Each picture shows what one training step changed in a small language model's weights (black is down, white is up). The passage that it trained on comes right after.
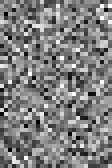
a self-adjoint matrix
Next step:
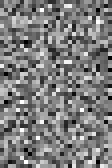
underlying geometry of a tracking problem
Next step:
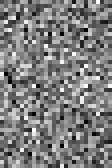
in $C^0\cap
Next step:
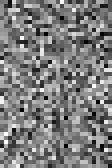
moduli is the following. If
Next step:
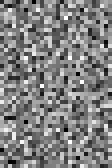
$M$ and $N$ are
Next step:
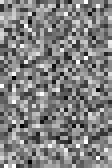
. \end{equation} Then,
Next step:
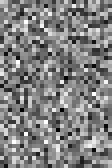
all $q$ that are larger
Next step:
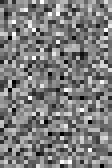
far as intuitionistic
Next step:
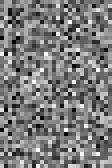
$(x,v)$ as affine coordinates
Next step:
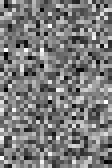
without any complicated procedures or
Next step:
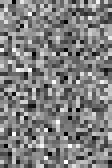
Then on each step we solve
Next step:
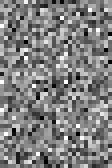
adjoining the relations
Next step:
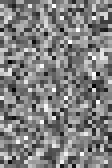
is trivial and hence the action of the
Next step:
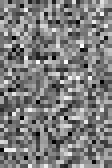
to other topological spaces, but also to
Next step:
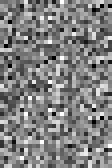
integration idea to exploit
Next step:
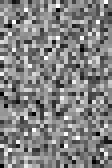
where $D$ has genus at
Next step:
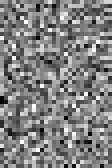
spaces. Let $G$ be a
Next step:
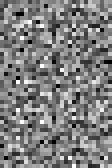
of periodic boundary conditions since
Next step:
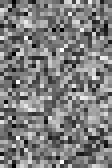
become derivations and to present examples
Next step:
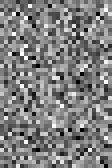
\eqref{55} and
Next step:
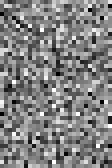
the noisy real world
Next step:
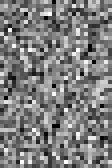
respect to $\pi$ can be
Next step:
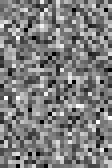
the Extension Problem, what
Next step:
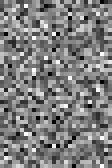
metric on 3-space, we can
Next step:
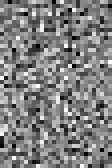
distribution}. The literature related to the
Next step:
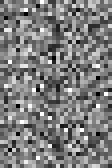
fractional time derivative has no remarkable
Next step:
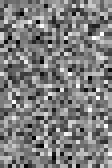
of the parameter $\varepsilon$ as in
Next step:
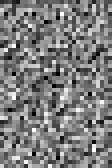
in the simplest case in which $
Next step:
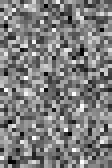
assumption that $S$ be minimal,
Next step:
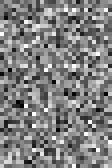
a big difference between the
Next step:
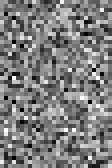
with timelike axis, for
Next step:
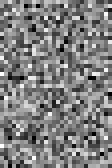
$u_0$ belongs each
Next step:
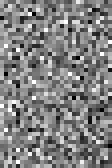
C/m$, we complete the
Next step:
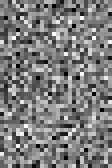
spaces, Canad. Math.
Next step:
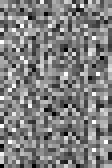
\cite{Xiao}. In
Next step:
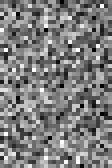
further develop and apply this deep
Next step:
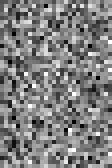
introduce sets of good and bad
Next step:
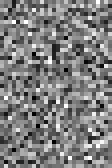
idea of the method is to transform
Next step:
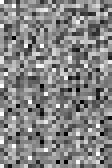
\quad \quad \quad \quad
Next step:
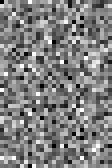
$\pm (\partial_t
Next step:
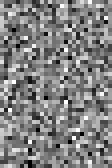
through the paper. \vskip
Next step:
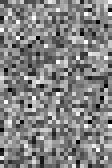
a cusp of $S$
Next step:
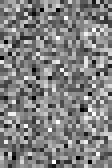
is a complete fan in ${\Bbb
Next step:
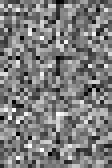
proves that the above inequality is an
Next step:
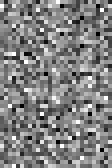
| \ \mathrm{type} \
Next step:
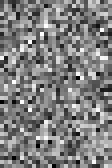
and a fixed total number of random
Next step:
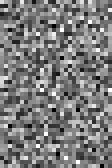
the problem of how to enlarge
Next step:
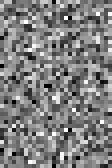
diagram $K$ of a classical
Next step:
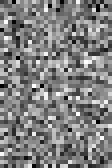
are crude in that they do
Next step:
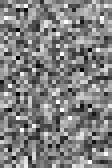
that all processes which occur are defined on
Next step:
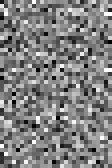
as the LLF flux is
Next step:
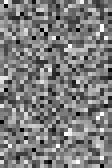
the vertex-sets of at most
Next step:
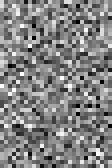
t\right) +\alpha
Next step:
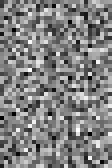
bound, we first claim that
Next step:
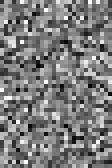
As this must be in a specific
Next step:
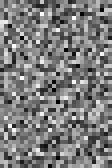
the proof of the main result, Theorem
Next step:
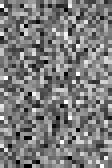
by bi-graded $\Q$
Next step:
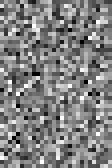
$S$. This proves that every
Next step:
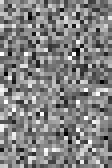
J_i \in {\rm
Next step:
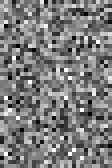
it with an approximation. There are several
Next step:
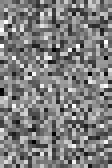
the integers $i$ such that
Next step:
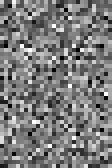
well-known IP formulation of the
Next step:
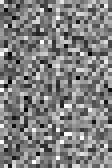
the machinery of
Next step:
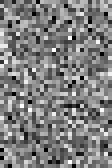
V}\times {\bf B}}$ is
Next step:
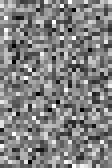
case $\Uset=\emptyset$,
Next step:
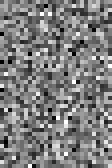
generations, apply the inductive
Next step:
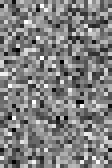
Suppose $M$ is a closed
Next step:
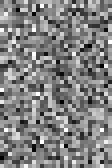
The group $G$ acts on
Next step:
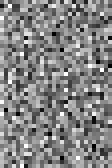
\node [style=none]
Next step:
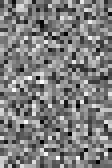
of a $p$ subgrid
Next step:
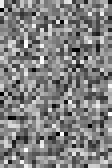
\textbf{Proof of Theorem
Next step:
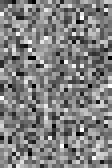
let $\alpha = 3$ and
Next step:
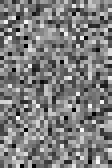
in $\mathcal{Q}$ are algebra
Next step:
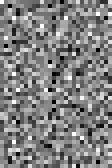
neighbourhood of each point.
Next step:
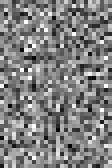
both integers $a_1$ and
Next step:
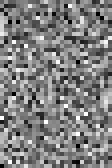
\bX\ uniformly from
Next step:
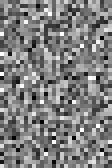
probability distributions $F \in
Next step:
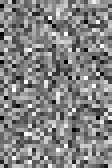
In the case of a non locally connected
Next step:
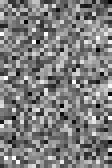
including the notation adopted
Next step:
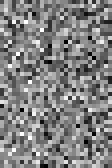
rest is clear. `If'
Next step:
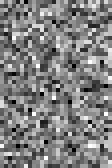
obtain a very simple explicit expression for this
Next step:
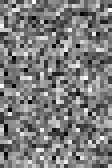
current (not necessarily optimal)
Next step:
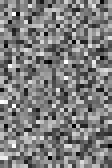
most one local maximum. Indeed at each
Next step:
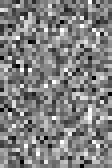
examples are finally made in order
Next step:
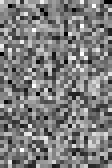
locally free $\CX$-twisted
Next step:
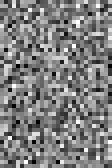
\in \mathcal{A}$ are
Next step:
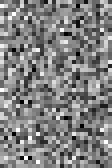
\preceq \mu$
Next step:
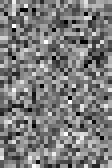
mean is prone: for a short
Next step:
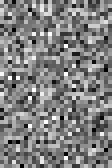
\] Suppose that $\sum_{X
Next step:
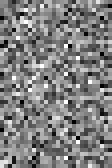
number of rows in the
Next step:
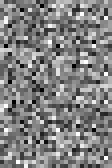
reinforce the general
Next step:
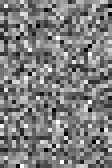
all smooth toric Fano
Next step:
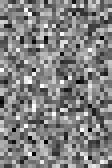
we note that if $G \subset
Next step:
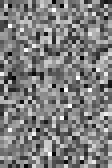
maps $\mapi$ and
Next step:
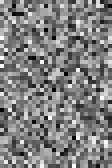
view of (3.6) it
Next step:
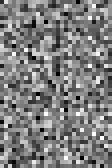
a probability $>1-\alpha$
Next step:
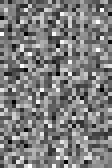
entries integers. Assign to any
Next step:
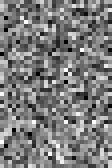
operations such as the alternate
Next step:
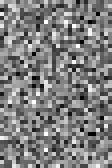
with $k\ge 2$, of
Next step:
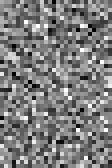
which carry a natural bilinear
